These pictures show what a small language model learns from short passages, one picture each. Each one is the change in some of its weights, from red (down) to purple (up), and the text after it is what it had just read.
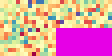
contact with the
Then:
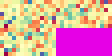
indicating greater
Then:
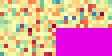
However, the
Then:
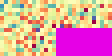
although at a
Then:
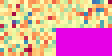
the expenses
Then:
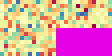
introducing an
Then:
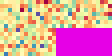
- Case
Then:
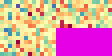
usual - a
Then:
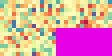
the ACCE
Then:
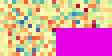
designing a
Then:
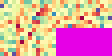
algorithms maintain
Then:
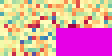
a generating function
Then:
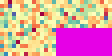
We start by
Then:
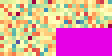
efforts to
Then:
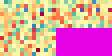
onalik va
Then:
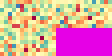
= e/\Delta
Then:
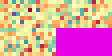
understanding of the
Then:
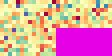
models are obtained by
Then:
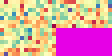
features not only increase
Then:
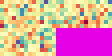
the corresponding correlation
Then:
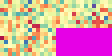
considered here). In
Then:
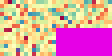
and compute a
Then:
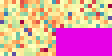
The concept of
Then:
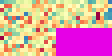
of the large
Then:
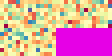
observed. Note
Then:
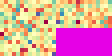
The mixture
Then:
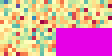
sense of
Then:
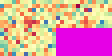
considerations as the
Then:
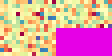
Findings were
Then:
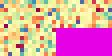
federated learning
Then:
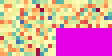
implemented the
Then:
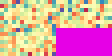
significantly larger in
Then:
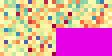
were performed in the
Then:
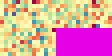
of western
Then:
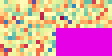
and leading other
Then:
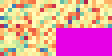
An extensive
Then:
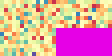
communication aligned
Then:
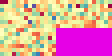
reference sample are
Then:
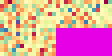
a total of
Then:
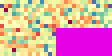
since it dominates
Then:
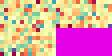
tensión de
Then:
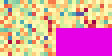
adding to
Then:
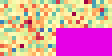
the respective
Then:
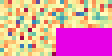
describe a
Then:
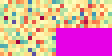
the structure and the
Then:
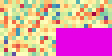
участвуя в
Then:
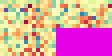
we impose the
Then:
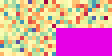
were analyzed
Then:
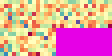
students to ensure
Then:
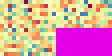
size, supporting
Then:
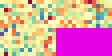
cuidado del
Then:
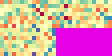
amplitude calculated according
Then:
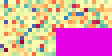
service will no
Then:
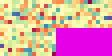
temperature range from
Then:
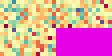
marry by
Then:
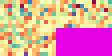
to explore
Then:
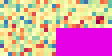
que superassem
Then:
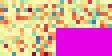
study: 1.
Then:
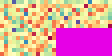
by the students
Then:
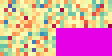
thus be explained
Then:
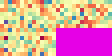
the challenge
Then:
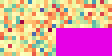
Co Mo
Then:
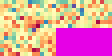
rates of 10
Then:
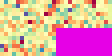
are no energy
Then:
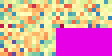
that as educators
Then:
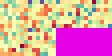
results with analytic
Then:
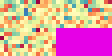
of pressure,
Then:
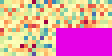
the data appear to
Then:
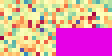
during computation,
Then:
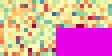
our computation
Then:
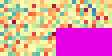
basis. The
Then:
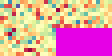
y mayor
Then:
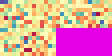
each of the
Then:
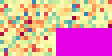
the time cost
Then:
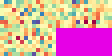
available online:
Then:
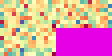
de derecho
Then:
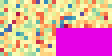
also observed. At
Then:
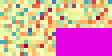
and Research}, first
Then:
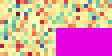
light curves are
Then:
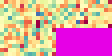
has not opened
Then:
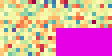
best obtained by
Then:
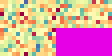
of operations is
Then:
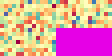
we present a
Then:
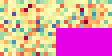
the assumption that
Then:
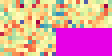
memory in modern
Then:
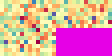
report these systems in
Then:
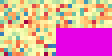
in the model.
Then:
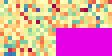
les agents
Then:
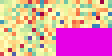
\\ \hline
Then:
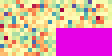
using linear and
